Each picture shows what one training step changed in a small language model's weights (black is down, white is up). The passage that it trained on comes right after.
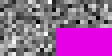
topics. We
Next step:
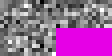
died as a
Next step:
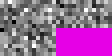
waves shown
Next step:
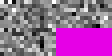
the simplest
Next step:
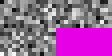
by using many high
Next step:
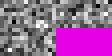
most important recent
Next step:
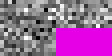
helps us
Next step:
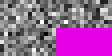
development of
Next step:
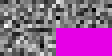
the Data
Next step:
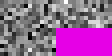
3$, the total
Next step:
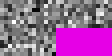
JSCC models
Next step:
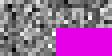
provides a new
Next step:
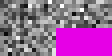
wavefunction of
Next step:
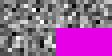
both solar
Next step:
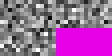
direct the beam
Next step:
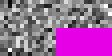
standard linear stability
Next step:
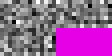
instead of
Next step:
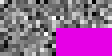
success in
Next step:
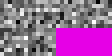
applicable to any
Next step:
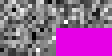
generating a
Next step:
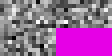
be observed. In
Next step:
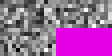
due to its
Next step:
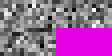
the initial density.
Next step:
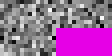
dimensionality' which
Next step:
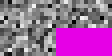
more stable and
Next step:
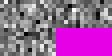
both scattering
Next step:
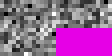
is imposed.
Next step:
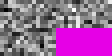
the program
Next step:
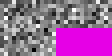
generalized charge
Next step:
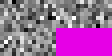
phase, defined as
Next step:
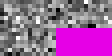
single particle
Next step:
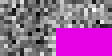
peak. This
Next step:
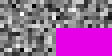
spatial backbone
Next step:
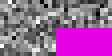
of the large
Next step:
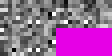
fixed value of
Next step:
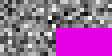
decays via
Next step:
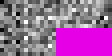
and conditions.
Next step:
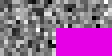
are considered as
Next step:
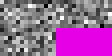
electron temperature for
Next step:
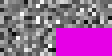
paper we would
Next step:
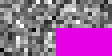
once more,
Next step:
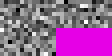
Cold Dark
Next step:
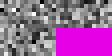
is the lattice
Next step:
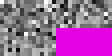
band gap of
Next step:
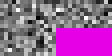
empty values
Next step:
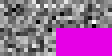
can generate fields
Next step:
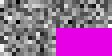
This sparked
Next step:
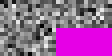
The Fourier
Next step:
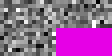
mode $a$
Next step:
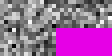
to the internal
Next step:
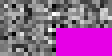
which there has been
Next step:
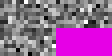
to developing methods
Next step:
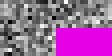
be heavy
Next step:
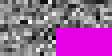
the different loss
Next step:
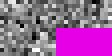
pave the
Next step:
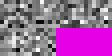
new topic.
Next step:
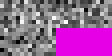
impact that a
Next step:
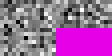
see details in
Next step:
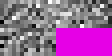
in Ref.
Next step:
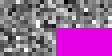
surface $g =
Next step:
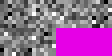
durations of
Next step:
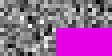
The prediction
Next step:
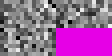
would largely
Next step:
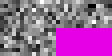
both theoretical
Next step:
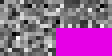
these types of
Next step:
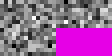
also be used to
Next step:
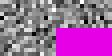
system hosting
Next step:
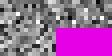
Alerts |
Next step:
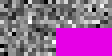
1D density of
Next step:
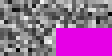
have measured space
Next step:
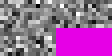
magnetic property
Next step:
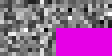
is comparable with
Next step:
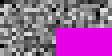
of Draine
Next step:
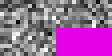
where $ E$
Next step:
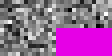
be found in
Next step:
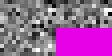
during the
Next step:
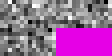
not affect
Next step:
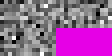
of binary
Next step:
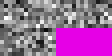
an atom
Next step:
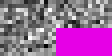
indicated in
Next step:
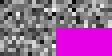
to either
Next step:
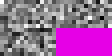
the sake
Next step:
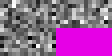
new LLs
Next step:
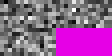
the data points
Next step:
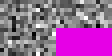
for a given initial
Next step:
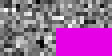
inner and
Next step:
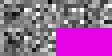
discussions can
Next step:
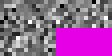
such a study is
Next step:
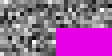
and PHY
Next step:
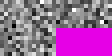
case, being
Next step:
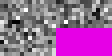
generated by the
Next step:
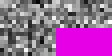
limit on the mean
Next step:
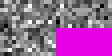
fraction of
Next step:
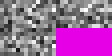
to inactive
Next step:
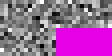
values are obtained by
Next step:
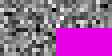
count of
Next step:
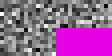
Physics and
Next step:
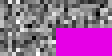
of the classical
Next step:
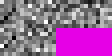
for the case of
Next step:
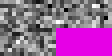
the beam parameters
